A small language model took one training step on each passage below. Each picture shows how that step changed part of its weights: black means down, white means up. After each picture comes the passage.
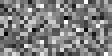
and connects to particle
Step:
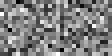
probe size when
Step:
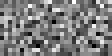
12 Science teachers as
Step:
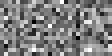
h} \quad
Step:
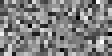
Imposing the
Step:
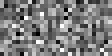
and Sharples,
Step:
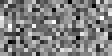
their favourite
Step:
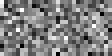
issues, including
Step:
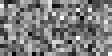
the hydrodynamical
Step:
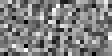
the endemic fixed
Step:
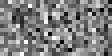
result is critically
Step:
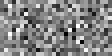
educated whole life through
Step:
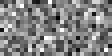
between the motor
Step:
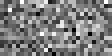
occurrence of a
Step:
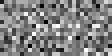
risk factors of AI
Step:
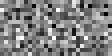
earth ions in
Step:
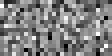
the mixture was
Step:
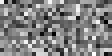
of round variables
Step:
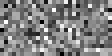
may lead to a
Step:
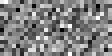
In my leadership
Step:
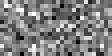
and SBL
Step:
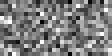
with great weight and
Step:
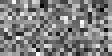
think of the test
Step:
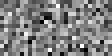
is placed above
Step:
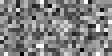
C IV and
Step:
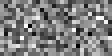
jets, disks
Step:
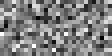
as a function of lattice
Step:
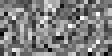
and USA (Fig.
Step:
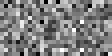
must be monitored
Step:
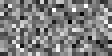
have identical crystal lattice
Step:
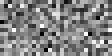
in the system of state
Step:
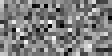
without intersections by
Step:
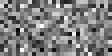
to the more numerically
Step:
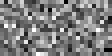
The time can advance
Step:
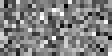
are a set of
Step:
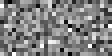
the original plot.
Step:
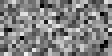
where the central axis of
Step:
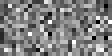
than $\Lambda_{\rm
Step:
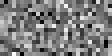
slight increase in overall
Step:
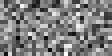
for four degrees of
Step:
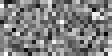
the number of fixed
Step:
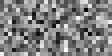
manhole is known
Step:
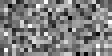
Slovenia and
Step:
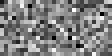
topography, land
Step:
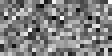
asymptotics and
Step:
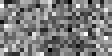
the approximation with respect to
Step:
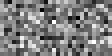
2, which were
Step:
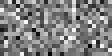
commercial property
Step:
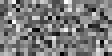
along the 2nd
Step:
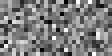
previous crop. This
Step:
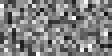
is a cultural element
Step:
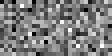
data with others?
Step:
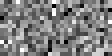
respectively. At the same
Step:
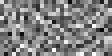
proficiency regarding
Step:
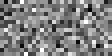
chelation on
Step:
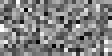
behaviours. Within
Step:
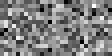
It is very important to
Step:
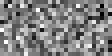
in $S$, but
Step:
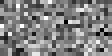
understanding of his work.
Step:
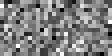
the alphas
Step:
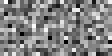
dealing with
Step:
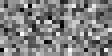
atom increases an energy
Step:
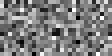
dynamically, in comparison
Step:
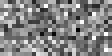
of guns and
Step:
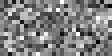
- Lawlor,
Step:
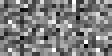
science and technology. The
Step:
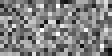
the service provided connects
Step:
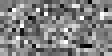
black flies trapped
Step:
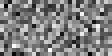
education, and income
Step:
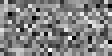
of international
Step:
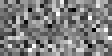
constant star-formation
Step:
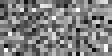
grandeur of
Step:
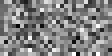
to 60% positive
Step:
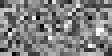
by Xist in human
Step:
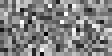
invariant effective action
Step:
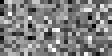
Padé approximant
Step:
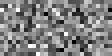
equilibrium positions in the
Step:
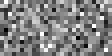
feature musical patterns
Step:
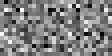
\nonumber \\ & =
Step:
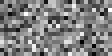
interactions that unfold
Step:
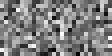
For Chameleon
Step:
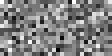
puts it that
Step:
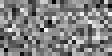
of I . In this
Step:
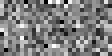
also participated in the
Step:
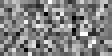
integral Monte
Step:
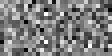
(SUT) is
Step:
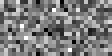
features, spectra from
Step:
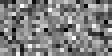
with respect to minimum values
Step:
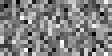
integrals gives
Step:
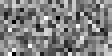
enhanced secondary response
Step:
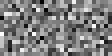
is devised. There
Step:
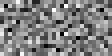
observations in the literature
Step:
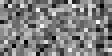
in time (8
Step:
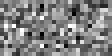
In fact, using the
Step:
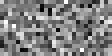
This can be extended
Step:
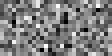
summation is over all
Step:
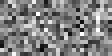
Pair on Days
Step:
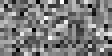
surface of a disc with
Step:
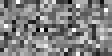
acidic with an
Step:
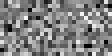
of the one-dimensional
